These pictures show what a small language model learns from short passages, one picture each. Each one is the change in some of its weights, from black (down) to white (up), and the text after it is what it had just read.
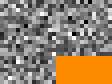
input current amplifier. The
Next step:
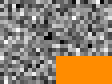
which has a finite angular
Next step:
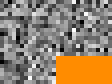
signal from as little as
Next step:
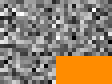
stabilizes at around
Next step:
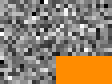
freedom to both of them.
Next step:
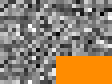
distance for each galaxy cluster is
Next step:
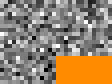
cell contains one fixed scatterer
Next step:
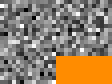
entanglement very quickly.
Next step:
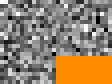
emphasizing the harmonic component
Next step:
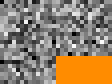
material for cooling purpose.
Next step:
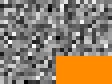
for more complicated integrals are,
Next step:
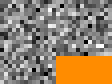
relates the width of the
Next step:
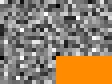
of a different spatial distribution of
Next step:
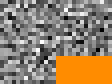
western nucleus is widely
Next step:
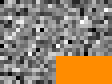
can now be recast in
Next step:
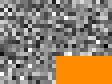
respectively. In Fig.
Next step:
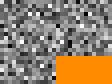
but I think extremely interesting -
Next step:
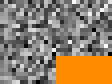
and produce reports on features
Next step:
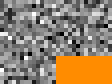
transformed by $A$
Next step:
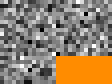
for science analysis during the operations
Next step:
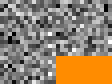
boson couplings to fermions at the
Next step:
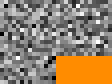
Bayesian inference-based dynamic linear
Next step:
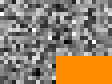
dust at the disk surface.
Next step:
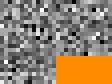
paper, we explore a new
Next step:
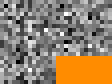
we can determine if we
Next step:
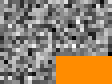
the app and we did not
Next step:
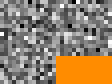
Astronomy, Yale University,
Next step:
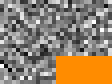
intrinsic magnetism of the
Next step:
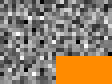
for the rather low densities considered
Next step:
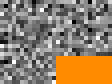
factors remains approximately constant and equal
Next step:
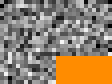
the RTM. Section
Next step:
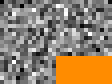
and others}, journal={IEEE
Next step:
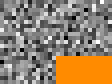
AFM order is suppressed by
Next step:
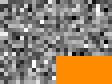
$g$. Considering a
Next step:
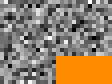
an initial pitch angles $
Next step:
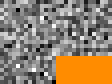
is large. Several
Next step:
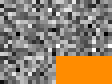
be more copiously produced
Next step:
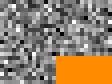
solid line), while it remains
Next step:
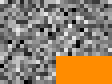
of magnetized rotating compact
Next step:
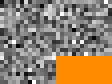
\psi_{\alpha p}
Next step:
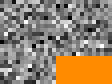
tensors in the
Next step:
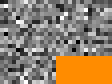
it is flat: the geometry
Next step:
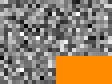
its quantum counterpart, the
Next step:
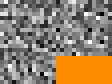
containing unknown variables in the numerical
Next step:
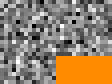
operator with derivative, {\it
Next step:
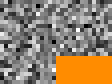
at the distance of the
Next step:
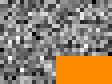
of the nodes that have not
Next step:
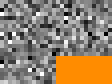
projected correlation functions that we have
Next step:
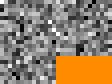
compared with worldwide experiments and
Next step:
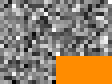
principle of cognitive
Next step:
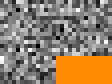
isometry algebra. More
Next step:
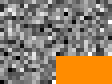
badly unstable and
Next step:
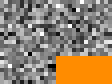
the boundary of $U$.
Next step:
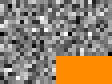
formulated in terms of the
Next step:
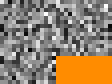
of two spins. The photons
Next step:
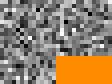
with corresponding DMD
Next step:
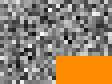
different chemical bondings
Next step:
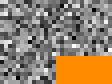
demonstrated by the amplitude of the
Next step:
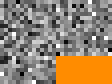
finite 1D Anderson
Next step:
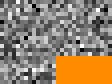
predictions that are not fully
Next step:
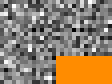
scale. This small gap is
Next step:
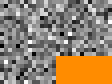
kind of connection its square does
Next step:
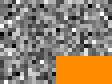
%% please use
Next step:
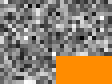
an aggregate of the
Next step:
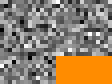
from the kinetic part while other
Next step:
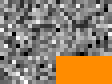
the basic degeneracy of the single
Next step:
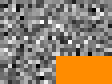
as well. A new epoch
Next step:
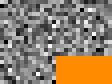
to perceive and
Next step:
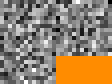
the infection rate.
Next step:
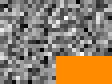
through the time variation of its
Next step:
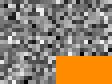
of dimensions between ~5 to
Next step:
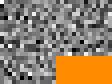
and apply Horner's
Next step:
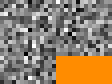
distribution and particle impact parameters.
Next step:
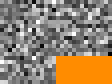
develop a model for the financial
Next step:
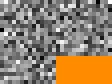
Furthermore, by integrating the
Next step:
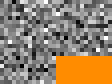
rod $i\pm
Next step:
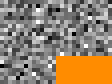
a genuine BIC
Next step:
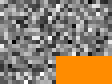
anomalies in latency and
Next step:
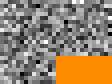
local irradiation of thin
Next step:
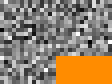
Instead of calibration of
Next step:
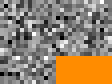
we will say that the
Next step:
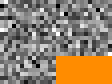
argue that such situations
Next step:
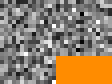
into a single transaction using
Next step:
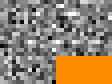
confounder: representation
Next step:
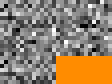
consisting of a straight ideal
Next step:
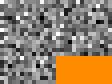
easily implemented optically under
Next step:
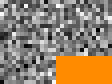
three kinds of
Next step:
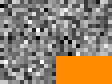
is to use the size,
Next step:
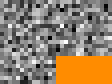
the cavity vacuum fields with the
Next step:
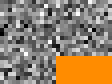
256 channels after the third
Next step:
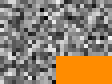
suspect the large
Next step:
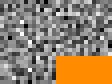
dr = G^\infty +
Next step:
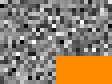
to simulate small scale
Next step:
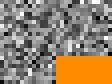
many people who do not
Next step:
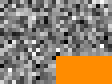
channeling regime, a charged
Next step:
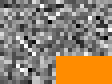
quickly obscured
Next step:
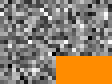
solutions using the concept of the
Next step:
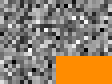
the plane of the sky is
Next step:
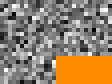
decay modes were studied, including
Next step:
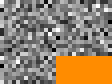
Fig.~3 in the main
